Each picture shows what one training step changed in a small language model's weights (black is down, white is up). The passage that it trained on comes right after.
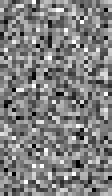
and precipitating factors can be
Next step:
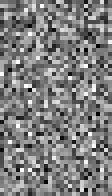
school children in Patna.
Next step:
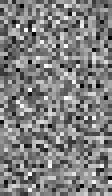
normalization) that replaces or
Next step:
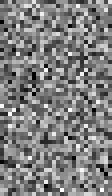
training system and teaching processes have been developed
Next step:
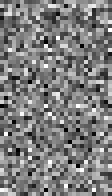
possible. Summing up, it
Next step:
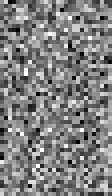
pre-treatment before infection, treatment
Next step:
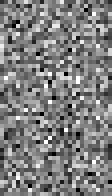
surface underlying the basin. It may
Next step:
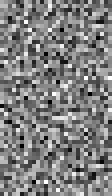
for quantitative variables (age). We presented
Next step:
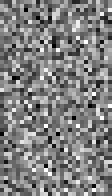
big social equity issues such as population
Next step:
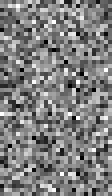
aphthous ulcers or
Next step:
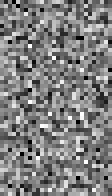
65 per cent, ¹ It should
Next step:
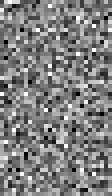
PSSDB deck slab
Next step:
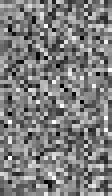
in continental Europe has become an independent
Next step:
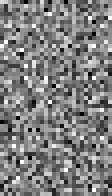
Boston: Allyn &
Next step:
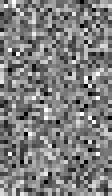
potato farmers. TABLE I
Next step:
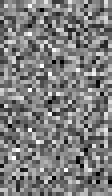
groups involving 62 individuals,
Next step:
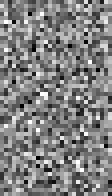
and the other half from $x
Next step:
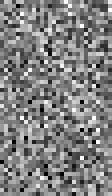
thematic content analysis of exploring the
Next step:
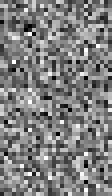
school students who are experiencing significant physical,
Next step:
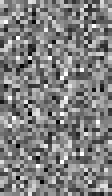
AM. Prevalence, course,
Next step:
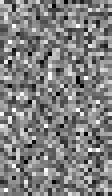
breakfast and dinner,
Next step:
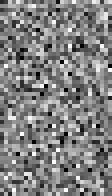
can be explained because of 531 water
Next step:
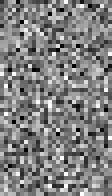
officials. Besides, the
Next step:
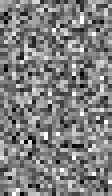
Strumasterol (identical with
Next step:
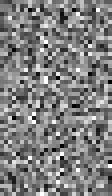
a shortage of qualified specialists and
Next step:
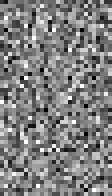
Iran, Kerman Province
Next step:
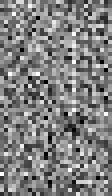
is shown that measures the damage depth into
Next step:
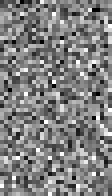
at Optical Sensor vs.
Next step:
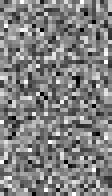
of automation and the safety procedures inside
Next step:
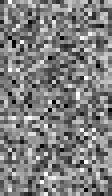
function has a simple mathematical form. Further
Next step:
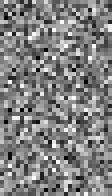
wherever; thus, circumventing
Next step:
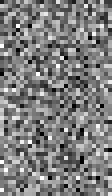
user to provide the PSTL
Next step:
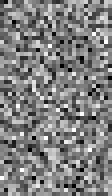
well as a full range of recently available
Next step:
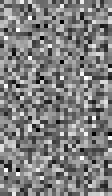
Manager Membership : New
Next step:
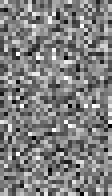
perception and attitude is 1.77.
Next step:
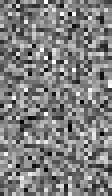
numerous autoimmune
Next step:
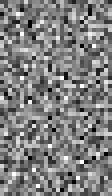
editing's legitimacy, especially
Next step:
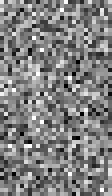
factor influencing colleagues'
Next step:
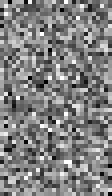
of BD are shown in (Table
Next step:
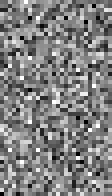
it did not have today's area -
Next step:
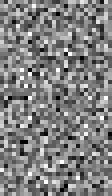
educational needs, and their cooperation with healthy
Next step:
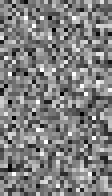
Amir Temur made a great
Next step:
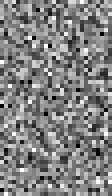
To what extent is there gender segregation
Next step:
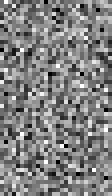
frequency resource of programmable radio
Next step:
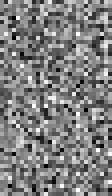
oral presentation courses in
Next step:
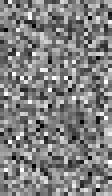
authentic materials can make the task more
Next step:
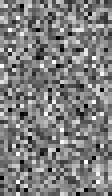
for 48 topics. From this,
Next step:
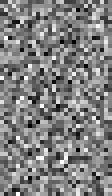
defined by the external environment, context,
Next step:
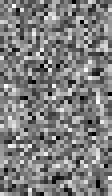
necessity of being cannot then be derived from
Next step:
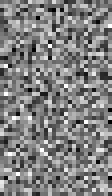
SMA, the SMPs have
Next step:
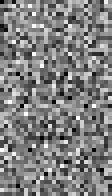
features was recovered, identification cannot be
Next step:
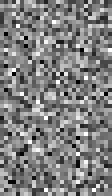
empower women in decision-making processes
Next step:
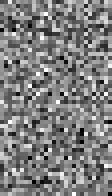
order to increase the proportion of women higher
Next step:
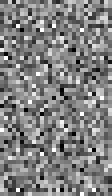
stationary before the application of standard
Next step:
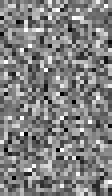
or less complete, so that virtually
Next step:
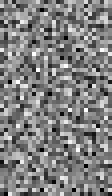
score, negative electrolyte
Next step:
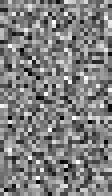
are not regular so they set up a
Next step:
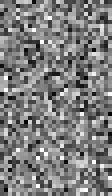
TVET IL: structural
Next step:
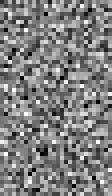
construction, the materials used will not only be
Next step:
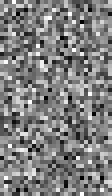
to their high strength-to-density
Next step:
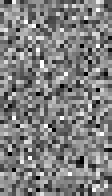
to help agriculturists, farmers,
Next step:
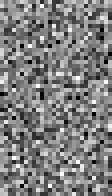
of the included patients was 40.7
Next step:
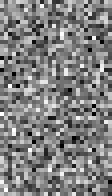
of the high frequency gain has been
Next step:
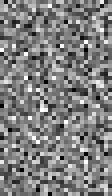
practices and measures that support migrant integration in
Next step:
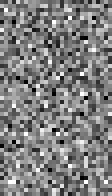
work load, employees of private banks are
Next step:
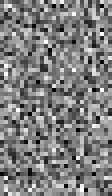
which aimed to compare effect of
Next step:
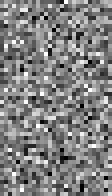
BPH population appears to be a new
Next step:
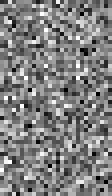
heavy metals especially Cd and
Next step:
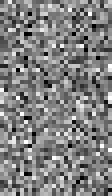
formats for different SNR values in
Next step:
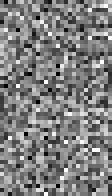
OF INTERNATIONAL
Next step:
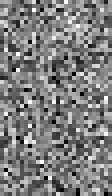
behaviors in the classroom are
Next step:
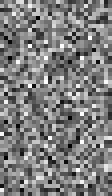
is divided into conservative type,
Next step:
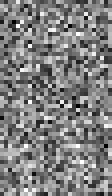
stronger networks between industry, research, and
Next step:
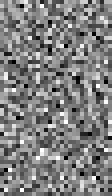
of determining the answers to questions which
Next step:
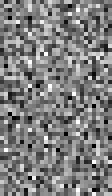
parts of Asia have also revealed same
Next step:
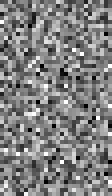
New York, NY: Hill
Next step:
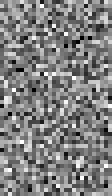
of culture and Nature’s
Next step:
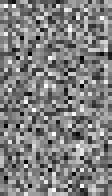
while current findings about instructor knowledge are
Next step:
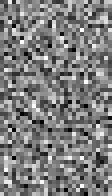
sterile seeds were kept in
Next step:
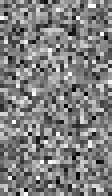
methods - theoretical (analysis of
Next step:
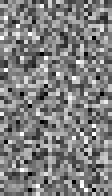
on the wheel-set increases its
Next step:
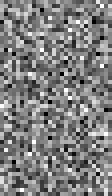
regards postoperative pain reduction in patients
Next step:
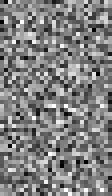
status may be stored periodically in the
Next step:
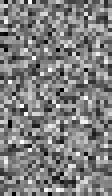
with both local and foreign financial instruments.
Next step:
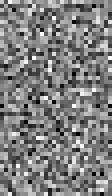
of a media message from one country to
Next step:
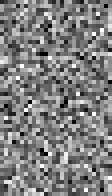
life The number of cycles, each to
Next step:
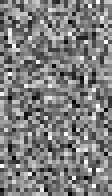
inclusion criteria. Parents reported that
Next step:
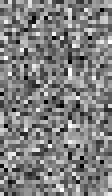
and inward-looking.
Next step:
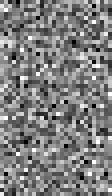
to CoreTrustSeal
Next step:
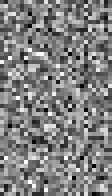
data usage and sharing within communities.
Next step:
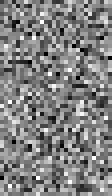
surface of bacteria where they interact with
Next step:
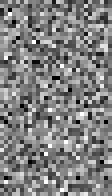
second scouting, this time
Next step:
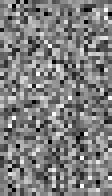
fetal antigens. To add
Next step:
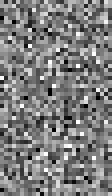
significant, as they can be produced through a
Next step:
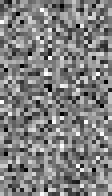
The family involvement in patient daily
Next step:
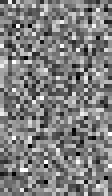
running only in the cloud; using
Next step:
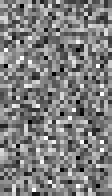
for all sick and weak persons at
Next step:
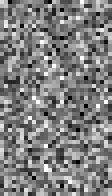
using disc diffusion Kirby
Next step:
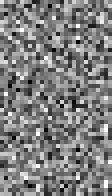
Therefore, researchers and industry have been
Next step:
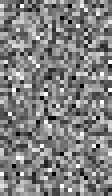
Biological Insight Knowledge
